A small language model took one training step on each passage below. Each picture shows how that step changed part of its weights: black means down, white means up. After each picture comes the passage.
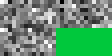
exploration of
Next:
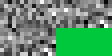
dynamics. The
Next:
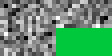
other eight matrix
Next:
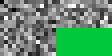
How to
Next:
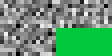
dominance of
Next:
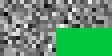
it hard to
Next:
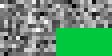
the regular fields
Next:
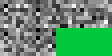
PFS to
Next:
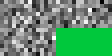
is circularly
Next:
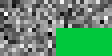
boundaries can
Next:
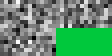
conclude with
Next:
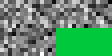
the accuracy
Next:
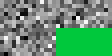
change in the
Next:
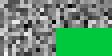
much smaller
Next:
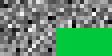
to repel.
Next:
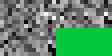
right panel
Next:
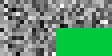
GUT to
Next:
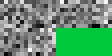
We studied both
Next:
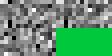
linear projection
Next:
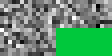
in this work,
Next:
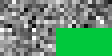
the Ratio
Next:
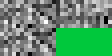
the scheme
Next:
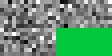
number of states
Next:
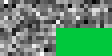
Light Sci
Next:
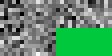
values less than
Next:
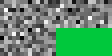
\phi -
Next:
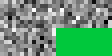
approach predicts
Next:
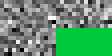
closely with
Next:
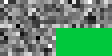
X and Z
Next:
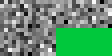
matter being
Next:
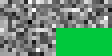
behavior and the
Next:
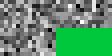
the active region
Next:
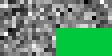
of other event
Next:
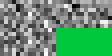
for all the fields
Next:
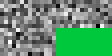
in the process,
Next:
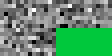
because the condition
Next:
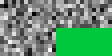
in a way
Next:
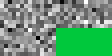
finally be
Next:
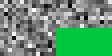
two subsequent
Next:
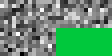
of course
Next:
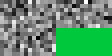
that may be
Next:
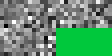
a spanning
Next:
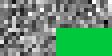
of magnitude
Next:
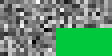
which again
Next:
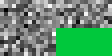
free of
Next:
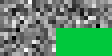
is that if
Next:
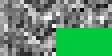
last step
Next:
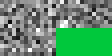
Noting that
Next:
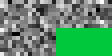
be the most
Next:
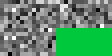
phases, the
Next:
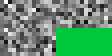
equal to the
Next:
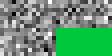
and we get
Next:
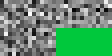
propagates its
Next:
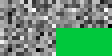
second processing
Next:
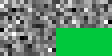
In a simple
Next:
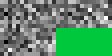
its CPU
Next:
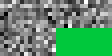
are often not
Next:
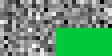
while also being
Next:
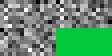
DoF than
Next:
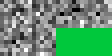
is attained when
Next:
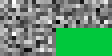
{ derivative}
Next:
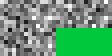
relatively well
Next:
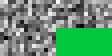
reduction of
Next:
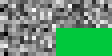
kind of
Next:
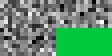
all scales
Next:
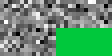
bulk surface
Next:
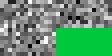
and open
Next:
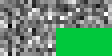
were reported thus
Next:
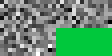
The close form
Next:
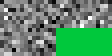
\alpha Q
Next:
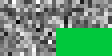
parameter constructed
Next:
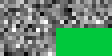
the correlation
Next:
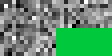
points that
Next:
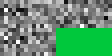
at $\sim 2
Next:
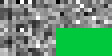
clusterization effect one
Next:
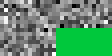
$T \to
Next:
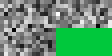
the TeV
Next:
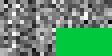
appearance of
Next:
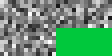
all datasets.
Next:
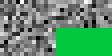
density current is not
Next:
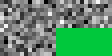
bounded from
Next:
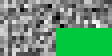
must be
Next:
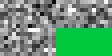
the static and
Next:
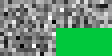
subject to the
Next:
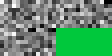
\eeq and
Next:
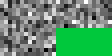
induce strong
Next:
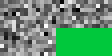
to start
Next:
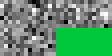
5The application
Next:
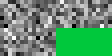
done in other
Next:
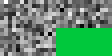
normalized experimental
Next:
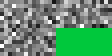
a rectangle
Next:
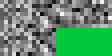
the detector
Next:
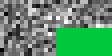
highlight its
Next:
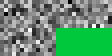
is at most
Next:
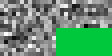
in the case of
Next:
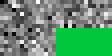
are considered:
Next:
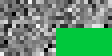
that amplitude
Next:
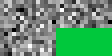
I), based on
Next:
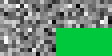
failure to
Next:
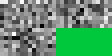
slope of
